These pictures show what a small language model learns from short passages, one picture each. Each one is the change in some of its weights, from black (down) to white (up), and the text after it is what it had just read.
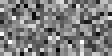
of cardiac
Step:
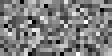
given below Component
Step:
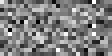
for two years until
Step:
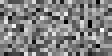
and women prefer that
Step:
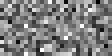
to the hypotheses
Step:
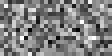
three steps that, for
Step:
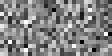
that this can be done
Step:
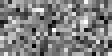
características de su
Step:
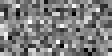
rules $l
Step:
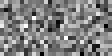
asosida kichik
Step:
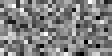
space, with parameters
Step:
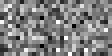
no questions with regards
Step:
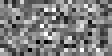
the sub-linear growth
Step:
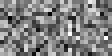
taking the difference, we
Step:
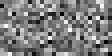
content, dose,
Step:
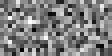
para novos
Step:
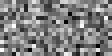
does not also permit
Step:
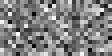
we have the bounds
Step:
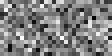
0$ reference and the
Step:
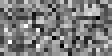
not find the conformal
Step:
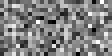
doubling condition.
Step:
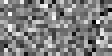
$m$. We have
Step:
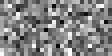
where $\calR$
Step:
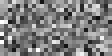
is to minimize the
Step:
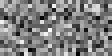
is an ideal of
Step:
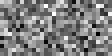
newform $g
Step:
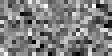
yirik hind
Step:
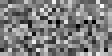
exprimate prin
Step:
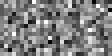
functional equation, we observe
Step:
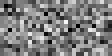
a Banach space
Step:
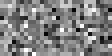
working with this definition of
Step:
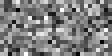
logos of the
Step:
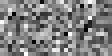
given by the expression
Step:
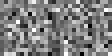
detection system used,
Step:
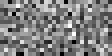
that depend on the true
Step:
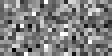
activation observed during
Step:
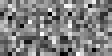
expect that the above scheme
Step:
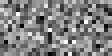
ancha yuqori
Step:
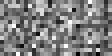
series are not closed and
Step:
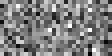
that deep learning models
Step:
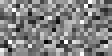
size of the training
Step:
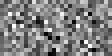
Anfang einer
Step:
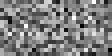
in the study area.
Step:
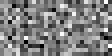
Information Security
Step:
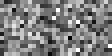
tea” deb
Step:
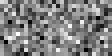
be at end of
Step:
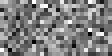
endomorphism $I$
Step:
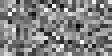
we could divide by
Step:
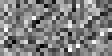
which we will pose
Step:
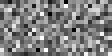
for task execution.
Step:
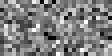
We stress that this is
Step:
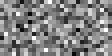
Proposition 3.1 of
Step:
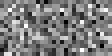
la imposibilidad de
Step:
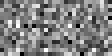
operators), that allows to
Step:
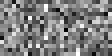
(which cites the
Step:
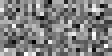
on itself is a normal
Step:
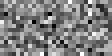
error in the fields of
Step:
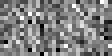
When asked,
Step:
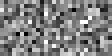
если сегодня
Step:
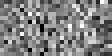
being asked to
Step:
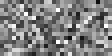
ranked according to their
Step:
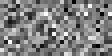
with refusals being
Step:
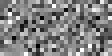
and psychologically
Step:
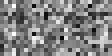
start by fixing
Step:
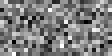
easily be outdated
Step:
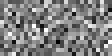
used to replace an
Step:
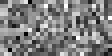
l suv)
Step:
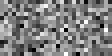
advancement and its
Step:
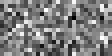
en la Figura
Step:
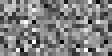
this behavior in numerical
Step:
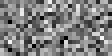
of sensors,
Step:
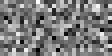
is surjective then
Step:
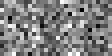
subject was also included.
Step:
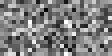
економічна кризи
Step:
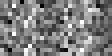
been numerous studies about
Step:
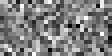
of Plasmodium
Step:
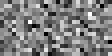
Public Health*,
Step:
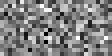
the table, we reported
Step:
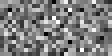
Synthesis and
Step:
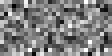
но более полные
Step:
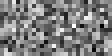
there is a finite number
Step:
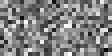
have been used however the
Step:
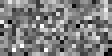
finge se
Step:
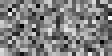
social claims and
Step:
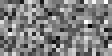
fuel economy by up
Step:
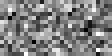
defined by the iterative
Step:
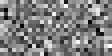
for $k$
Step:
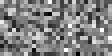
the agrarian
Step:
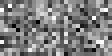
$s \in
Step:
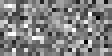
consider those with edge ratio
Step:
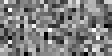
una adaptación de
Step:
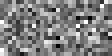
characters gave an
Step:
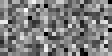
Sample Sizes
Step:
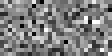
repair for hernia
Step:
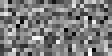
introduce two approaches to
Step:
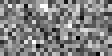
that are considered too
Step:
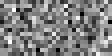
africano: a
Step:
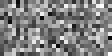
remote communities, are seen
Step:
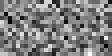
in the molecules,
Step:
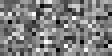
каби қатор
